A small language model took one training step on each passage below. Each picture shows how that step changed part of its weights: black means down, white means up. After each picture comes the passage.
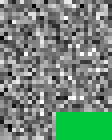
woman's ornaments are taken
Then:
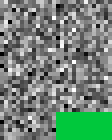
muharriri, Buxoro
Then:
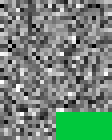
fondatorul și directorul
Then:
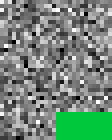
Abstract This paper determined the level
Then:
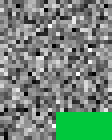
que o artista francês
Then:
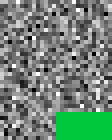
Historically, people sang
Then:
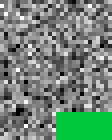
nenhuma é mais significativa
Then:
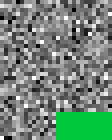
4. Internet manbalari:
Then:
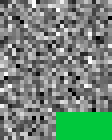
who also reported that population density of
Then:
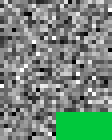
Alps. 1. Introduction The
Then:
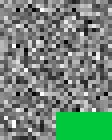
mistake, it is necessary to
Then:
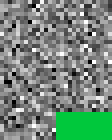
determinante y posibilitante de los
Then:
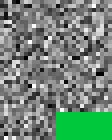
уровень серьёзности
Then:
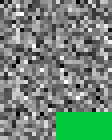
dịch vụ ở
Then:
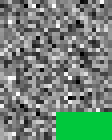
la capacidad de las comunidades para
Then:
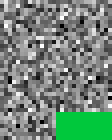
sourcing products from Indian
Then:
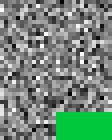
measuring with the DyanStat
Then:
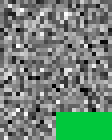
In a global economy with efficient markets
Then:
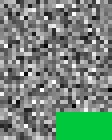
the Voronezh province on the
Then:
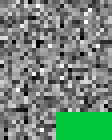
entre os membros da equipe.
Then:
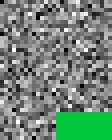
prescriptions, ne vont pas
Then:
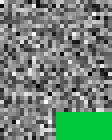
the technique which can be implemented for
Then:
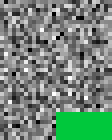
9 мисливців добули
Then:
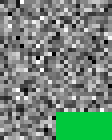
likelihood that those
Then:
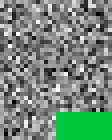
of the pressure and strain placed
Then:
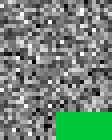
achieve our intent, a
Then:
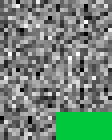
mothers' confidence and emotional
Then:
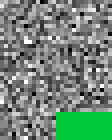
157 low cost. Whole
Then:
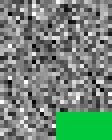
than glass, their renewable
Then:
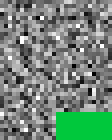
panel discussions were 257
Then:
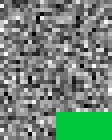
viveu uma luta interna em
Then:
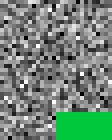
on Table 2, the work environment shows a
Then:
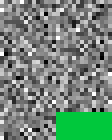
minimal systematic bias across the
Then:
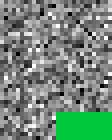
Directorate for Education and
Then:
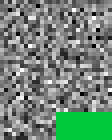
propriu-zis aceste
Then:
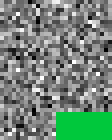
service (QoS) goals and
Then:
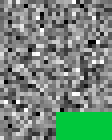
examination period to the neglect
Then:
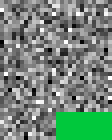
SISWA MADRASAH
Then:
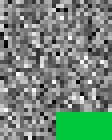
barberi* ('Northern
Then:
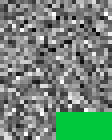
same range, normalization processing
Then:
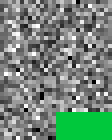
learning. It focuses on learning
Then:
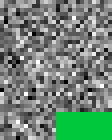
pek çok okul spor
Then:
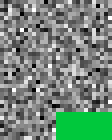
برنامج ArcMap
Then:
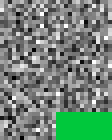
formal training events or more indirect
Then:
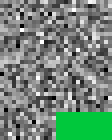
realized Nodes obtained Mature
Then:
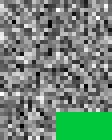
in the salt layer of
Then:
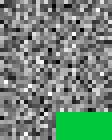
гаек полиаксиальной
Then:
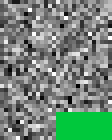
India. In 2011, the
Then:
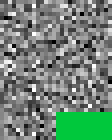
shows that there are still significant
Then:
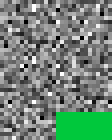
to squeeze through the skin
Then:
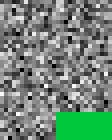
scalable pen-and-paper
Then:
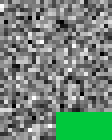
devoirs en classe -
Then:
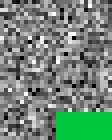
Суспільство, в
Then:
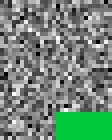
provision of active power reserve services
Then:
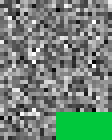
framework, for observational research there are
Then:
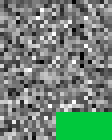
imposto. A padronização
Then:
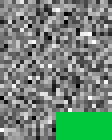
Since 2010, the focus of
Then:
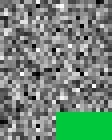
Parade of Sovereignties
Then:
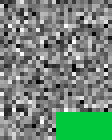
nello spazio fisico
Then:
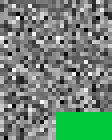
geral, mencionada no
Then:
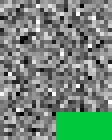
obtained from the simulation results, the
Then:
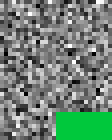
final do século 19 e
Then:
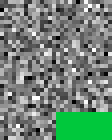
the deflection of multi-storey
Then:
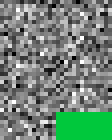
and economic development. The assessment of social
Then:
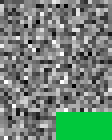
va amaliy faoliyati uchun
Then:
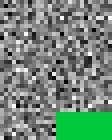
appropriate lamps and standards
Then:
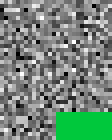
and Mansoor (2020)
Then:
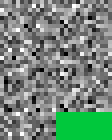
\sum_t \sum_s
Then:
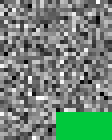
assets Very Poor 18 6 2
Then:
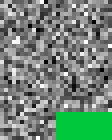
maktabga tayyorgarlik
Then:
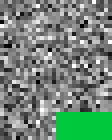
Islets of Langerhans
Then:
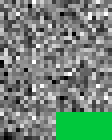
Oy, Finland). We used these
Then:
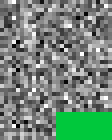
partners in the LIAISON
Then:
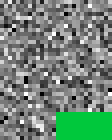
analgesia, sedation score,
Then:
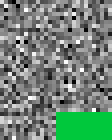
of images see [14]). To
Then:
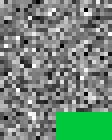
for human development, library and its
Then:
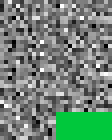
at the end of the experiment into
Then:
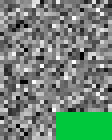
представить её на
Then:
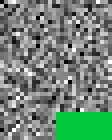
assurance-vie nous a
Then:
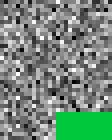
tarım yapılması
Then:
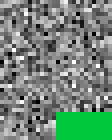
amounts of chemical elements
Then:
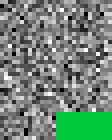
органів з оцінки
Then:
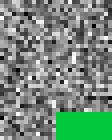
Scientific and Practical Medical
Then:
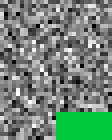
de l'anneau G, et le
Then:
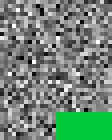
and there were 8 screw holes.
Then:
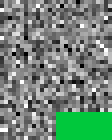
que dentro dos parâmetros
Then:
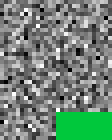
de uma empresa. Por
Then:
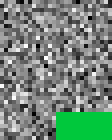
and their total membership is
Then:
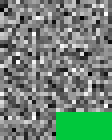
the nest as similar to that of this
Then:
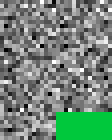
kezdve. Ez a
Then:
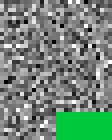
towards the performance of off spin
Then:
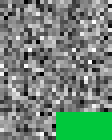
Party v. Canada*,
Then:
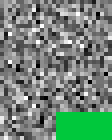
kadrlar salohiyatini
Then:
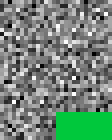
sistem deschis și departe
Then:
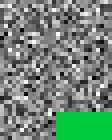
foydalanish, shu
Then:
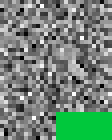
coworking sessions every
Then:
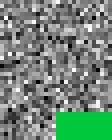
storicamente. Il divenire
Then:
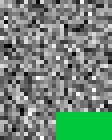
a slide glass. The specimens
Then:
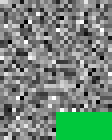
living on both banks of the
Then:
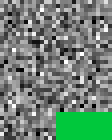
yo'qki, vositalar,
